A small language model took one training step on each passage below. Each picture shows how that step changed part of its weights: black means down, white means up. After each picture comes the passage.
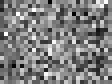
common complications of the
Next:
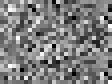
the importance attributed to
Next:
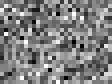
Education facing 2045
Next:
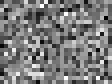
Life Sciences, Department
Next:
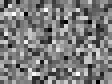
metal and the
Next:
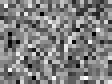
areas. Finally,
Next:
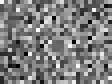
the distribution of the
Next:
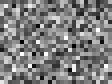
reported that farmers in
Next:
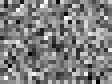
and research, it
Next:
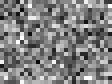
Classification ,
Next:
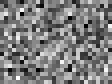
increased attention from
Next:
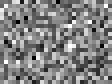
content was calculated as
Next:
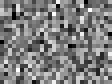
difficulties to stir
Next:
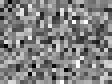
intermediary governance
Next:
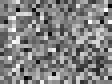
an inflammation
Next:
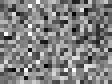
maternal and
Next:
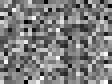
matrix cracks
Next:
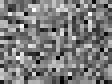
to Bagir
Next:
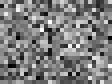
increment of the
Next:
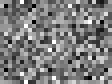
primary care remains
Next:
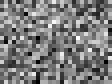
of Plant:
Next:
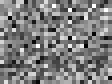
of *A.
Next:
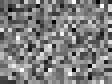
the relationship of
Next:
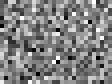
\leftarrow P
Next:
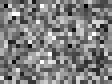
are a crucial social
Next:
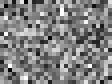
wide range of research
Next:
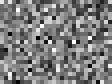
the formation of extensive
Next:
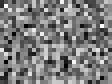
are known to have
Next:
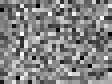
teachers at the schools
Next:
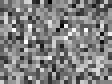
10 rows of
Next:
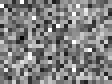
human rights, makes
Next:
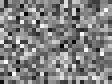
dipped onto
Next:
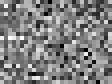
purpose of the present
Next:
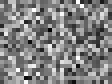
appropriate for using a
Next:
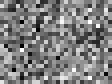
of drug addiction
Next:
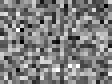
to use our
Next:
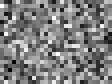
are reported in adults
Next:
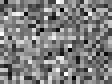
Berhe and
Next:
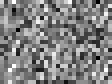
have led to
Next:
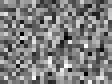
to easily access the
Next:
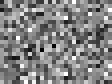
the slopes
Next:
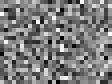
determined at 25,
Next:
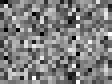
The shareholders
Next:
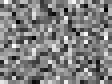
which is memory,
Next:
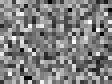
an illegal
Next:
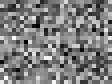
of Cape
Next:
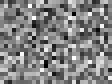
that the extent to
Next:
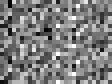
foundations for this
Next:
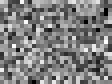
has been submitted
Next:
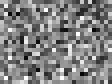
different wind speeds
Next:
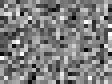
importance in treatment of
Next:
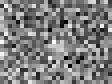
small as $T
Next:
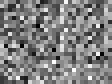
of microbial consortium
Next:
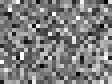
under any other
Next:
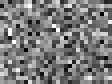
values, an accounting
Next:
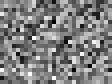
to examine the effect
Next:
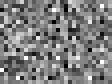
because it helps increase
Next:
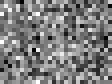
rate increases with a
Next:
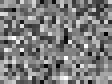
to enter the
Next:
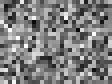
proposed. All of
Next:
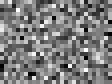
the cells making the
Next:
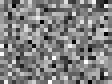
The teacher can then
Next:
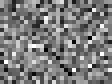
of the participants
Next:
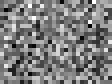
City Hospital.
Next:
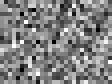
perceived complexity ($r
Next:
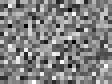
adults with chronic
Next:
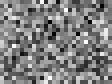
it is concluded that
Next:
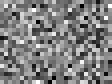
Once a
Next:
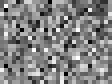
company. The same
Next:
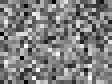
encouragement and care
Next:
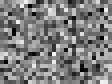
that utilizes uses
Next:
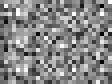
ions, and
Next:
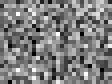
risk to develop psychological
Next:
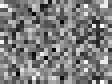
is popular with his
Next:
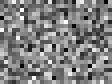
the four materials prepared
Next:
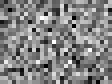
socio demographic and characteristics
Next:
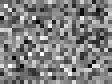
characterize the position
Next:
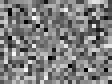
3 Arena
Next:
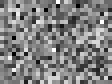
an increase of
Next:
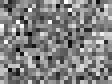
$SSE =
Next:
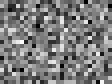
of degrees of freedom
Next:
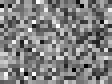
their debts.
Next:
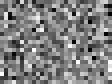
The regression analysis using
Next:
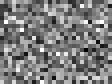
not only enables
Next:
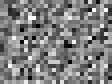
This thesis aims
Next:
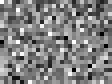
the circular velocity
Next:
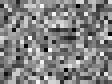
males have replied
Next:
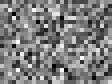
in an open online
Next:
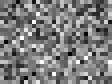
results are shown in
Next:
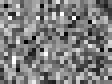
will be trained on
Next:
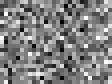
The last participant for
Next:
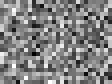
18], which have
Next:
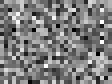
and analgesic
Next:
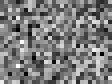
been focused on developing
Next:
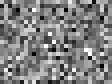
who feels no
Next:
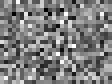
for BMI and
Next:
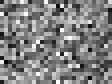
taxa for which
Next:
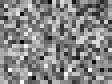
environmental conditions. Despite
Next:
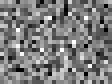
to the new classification
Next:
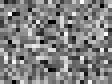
In order to help
